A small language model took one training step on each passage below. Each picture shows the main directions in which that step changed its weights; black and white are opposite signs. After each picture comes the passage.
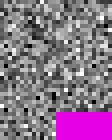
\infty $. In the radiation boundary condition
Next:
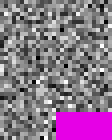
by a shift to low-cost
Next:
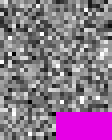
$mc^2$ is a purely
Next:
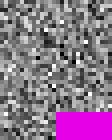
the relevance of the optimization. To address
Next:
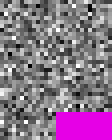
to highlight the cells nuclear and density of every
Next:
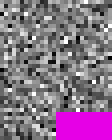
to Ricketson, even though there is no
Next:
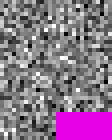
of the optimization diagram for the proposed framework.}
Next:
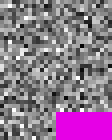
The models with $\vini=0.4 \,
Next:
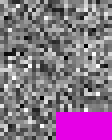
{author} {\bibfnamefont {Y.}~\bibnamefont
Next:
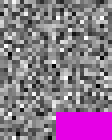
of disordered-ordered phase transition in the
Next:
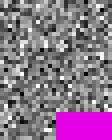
to the question is yes. In particular, on
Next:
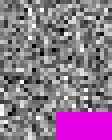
get \bea \left(\frac{{\vec
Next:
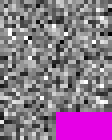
on the R.H.S of the expression above
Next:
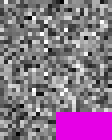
Submission Recommendation System }
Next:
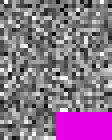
in CdTe? We performed HSE
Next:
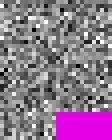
will be able to % further constrain $\beta$
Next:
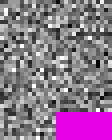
volume within the horizon, where time and radial coordinates
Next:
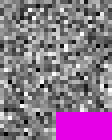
Hubble equation on the brane, we must compute
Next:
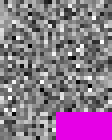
smaller population of the $\myket{3}$
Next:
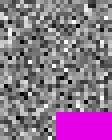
the image CNN. The architecture of the proposed
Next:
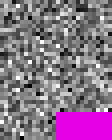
{journal} {Phys. Rev. C}\
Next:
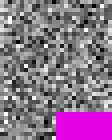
prominent features. {Moreover, we
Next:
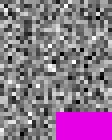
is adopted in the calculations, and the
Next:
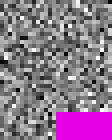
for the case in which the ions are described by
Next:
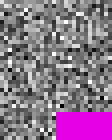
landscape of the tissue,
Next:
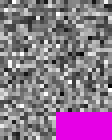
and inexperienced participants.
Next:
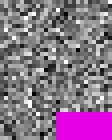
controls the strength of noise. For six noise
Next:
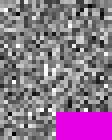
spread of the disease impacts different
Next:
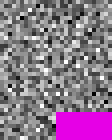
we provide an analytical approximation for the sum over the
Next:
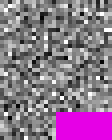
binaries and calculate their orbits using the
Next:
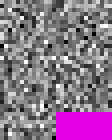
T^\alpha :=D \vartheta^\alpha
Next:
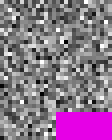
similar way but with a constraint that all diagonal
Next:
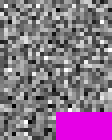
in an ideal IFI scenario with a
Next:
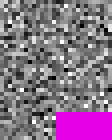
as showed, for few stars, in
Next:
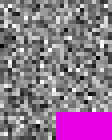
This arises due to the omission of gradient
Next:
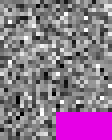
\subsection{Model Training and
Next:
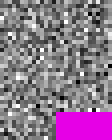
\label{eq4} \end{eqnarray}
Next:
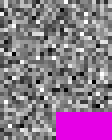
$f = g$ in the sum. As a
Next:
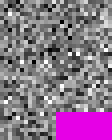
effect. Note also that the imprint of the
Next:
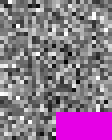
over a stretch of $\delta kR
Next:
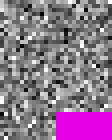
image-degrading processes in SPECT
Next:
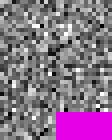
{\bf J} $ is the electric current density and
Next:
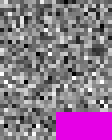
& Multi-stage Streaming &
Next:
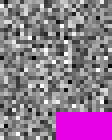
However, the aim of the present work is not
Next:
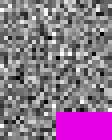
then passed to an eavesdropper
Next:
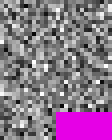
that were in pristine structure. The spectral response
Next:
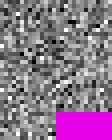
they normally appear in an ordered,
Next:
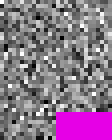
ring is a field ring.isFinite
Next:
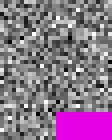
the loop-coupled architecture.}
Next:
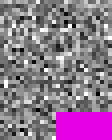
\gamma_5 g_s G_{\alpha
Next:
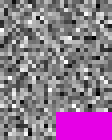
average of adjacent and consecutive
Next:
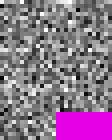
approaching the endpoints $N=\pm
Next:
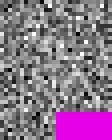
Unsupervised learning approaches gain popularity
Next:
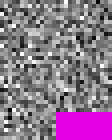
$SN$ and user's $ID$
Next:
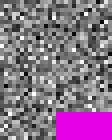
from pile-up correction, we focus on
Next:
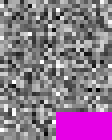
vector, which can be either time-like, expressed
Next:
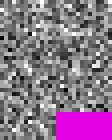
scalar field profile is mainly due to the earth
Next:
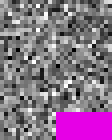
varieties per family $m$,
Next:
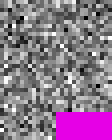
M_P^2$. Here we have demonstrated
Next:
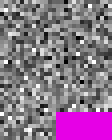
string format. String refinement types
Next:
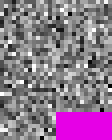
of the type of singlet state, giving
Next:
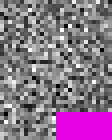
the $\log z$, C/O, and
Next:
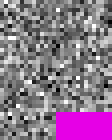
for COMICS, magenta for
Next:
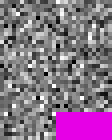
radiation, associated to this BIC mode eliciting
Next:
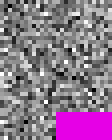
engineering techniques using text prompts \item
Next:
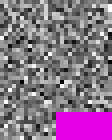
it is necessary to confirm that the mean
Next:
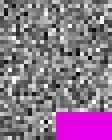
origin of the ultra high energy cosmic
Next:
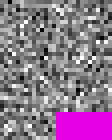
has at most one execution token at a
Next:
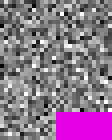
dependent on the Hall conductivity,
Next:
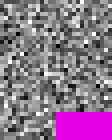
obstruct or modify the one-way
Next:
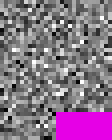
the diagram to allow a graphical comparison to be
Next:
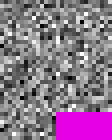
The last condition is the threshold $h_{t}$
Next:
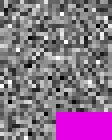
to serve requests again, the model will
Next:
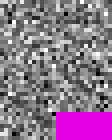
transformations in order to simplifying as much as
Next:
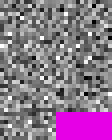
in Sec.~\ref{SecIIC}. This
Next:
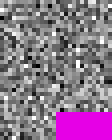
significantly alter the characteristic signatures of dynamical
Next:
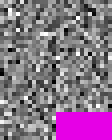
short times after the pump pulse. This result
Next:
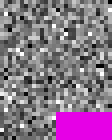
to compare to known analytic results. We have calculated
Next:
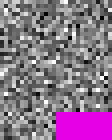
band 4 and the electron FS of band 5,
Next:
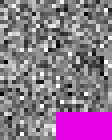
velocity of $\sim 300\,$km/s
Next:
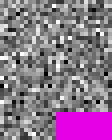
radius of the primary and secondary object,
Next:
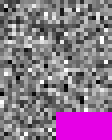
surface of the basin. Practically the calculation
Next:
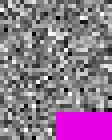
both. In the studies that did model
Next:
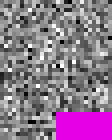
we derived closed forms and continuously
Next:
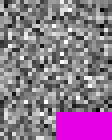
to account for the entanglement in our system. We
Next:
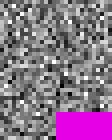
together with the full model (blue line). The
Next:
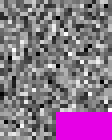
the diagonal element ${G_{MM}}$
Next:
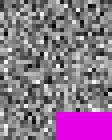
order to infer neutrino oscillation parameters. We also
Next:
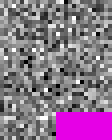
sum of the transverse momenta of the jet
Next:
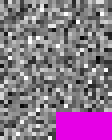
relation that holds among the adiabatic
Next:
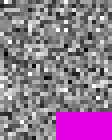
an Everettian approach in which all
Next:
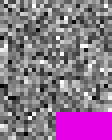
lattice for perturbations, as illustrated in
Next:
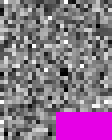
Suto \\ Angular two-point correlation
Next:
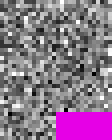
the author did not consider the square integrability
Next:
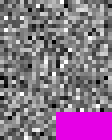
solution so we model them using the 2D
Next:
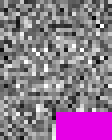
the degrees of freedom as well as local
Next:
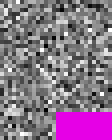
dynamics, and thereby be consistent with traditionally
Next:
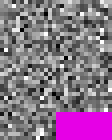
test of this assumption later in this section.
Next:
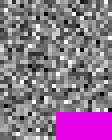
lower intensities the observed distribution is masked
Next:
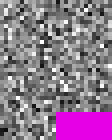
large population of feeble sources has not yet
